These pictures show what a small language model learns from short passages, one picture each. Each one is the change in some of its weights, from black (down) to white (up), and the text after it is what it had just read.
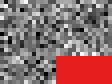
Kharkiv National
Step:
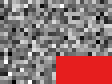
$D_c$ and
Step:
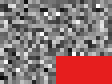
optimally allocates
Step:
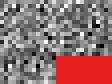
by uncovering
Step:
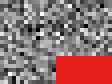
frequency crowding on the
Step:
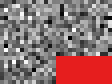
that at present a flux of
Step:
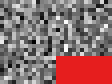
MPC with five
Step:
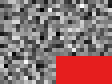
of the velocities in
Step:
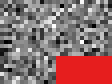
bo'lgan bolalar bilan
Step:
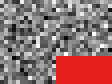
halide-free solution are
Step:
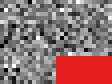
zero energy mode in resulted
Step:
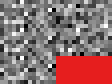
Comparisons are made
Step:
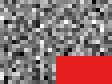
Фалько, результатом
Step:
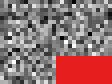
et services courants
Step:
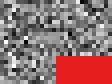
conditions and requirements. It
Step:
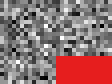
reducing discretization effects for
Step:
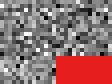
critical SFR density needed for
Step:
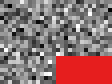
making a battery system
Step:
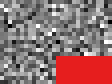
needs to transform the results in
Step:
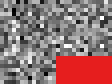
to the financial statements
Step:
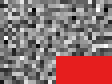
obtained in the linear model
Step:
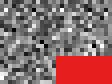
\bibfield {author}
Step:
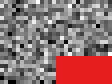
по объекту
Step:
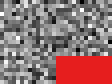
und Ziele, so
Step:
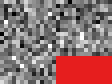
find them on the market which
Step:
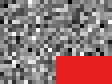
semi-definite program
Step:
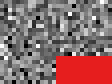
particular, los centros
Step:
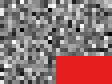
space of parameters with lower
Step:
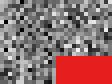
3. varsayım
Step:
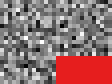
has not. Here, theoretical
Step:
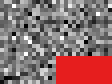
eruption. Table
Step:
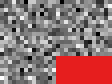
are marked with an
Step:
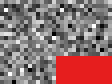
Because of the sign
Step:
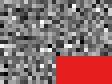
at a specific ordering wave
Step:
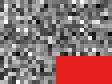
block size is consecutive
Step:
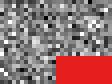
и циркуларним
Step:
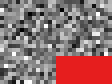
normal star of similar mass for
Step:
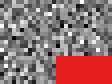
emission in shift-symmetric
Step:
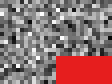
compactification provides three
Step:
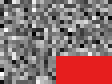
ali bitki
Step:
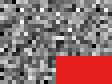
have the meaning of
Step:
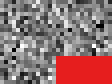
\epsilon \frac{\partial
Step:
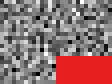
illustrate the points discussed in
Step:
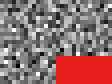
investigate the performance behavior of our
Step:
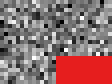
По повышенным
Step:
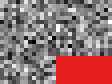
potenciais para a
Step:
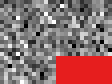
ve düşüncelerini
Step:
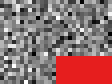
state, the binary mixture
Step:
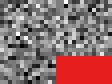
is not applicable. As
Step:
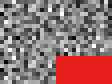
the use of the DOM
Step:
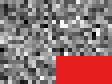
are taken from simplified practical
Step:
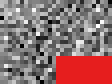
vaqtda bolaning
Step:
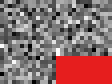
de colaboradora na
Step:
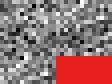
dos recursos para
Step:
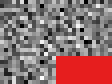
border areas are always
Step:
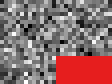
деб номланган
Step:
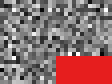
after the fit by setting
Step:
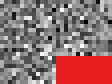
die auf Basis
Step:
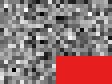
in History,
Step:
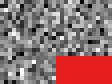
(continuous line)
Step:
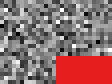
designed to be the first
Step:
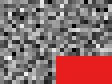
the present study. The ground
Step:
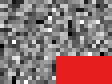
extremal values, and error
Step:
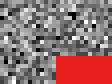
projection features $z$.
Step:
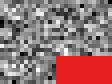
ricerca basata
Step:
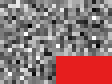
k dosažení
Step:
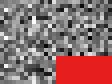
hududlaridagi shakllar
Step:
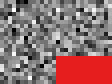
SPA with swap
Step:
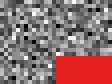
que impulsionam a
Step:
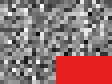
está sendo testada
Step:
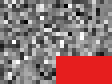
coordinates, which induce in
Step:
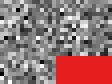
long-range correlation. As
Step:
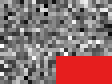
bilan osmondagi
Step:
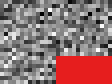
καθώς και
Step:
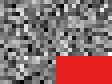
deve proporcionar
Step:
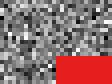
davrdan boshlab
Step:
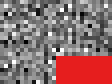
as well as the location of
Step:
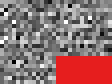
still pointing up. At
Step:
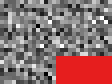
\centering \caption{Table
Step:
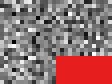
anomaly, the session
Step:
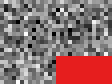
katta qismi
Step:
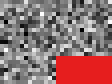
namunalari asosida tashkil
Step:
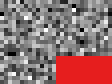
media sosial.
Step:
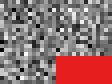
the Heisenberg spin
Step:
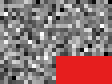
very small constants for the coupling
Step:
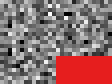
y agencias de la
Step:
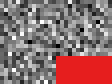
of high-dimensional dependence structures
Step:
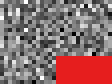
Fevre et al.
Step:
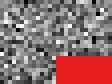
vezes envolve um
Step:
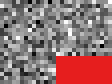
and later it gives space to
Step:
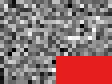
pode contribuir para o
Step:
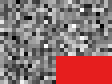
den Studierenden und
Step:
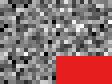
philosophical phenomenon
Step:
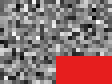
the NNLO PDF
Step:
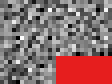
of the graphene. In
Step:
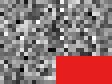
fluxes in the update
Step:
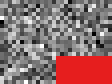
ini direncanakan
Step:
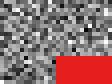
and the comprehensive
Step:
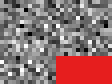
ona tili fanini
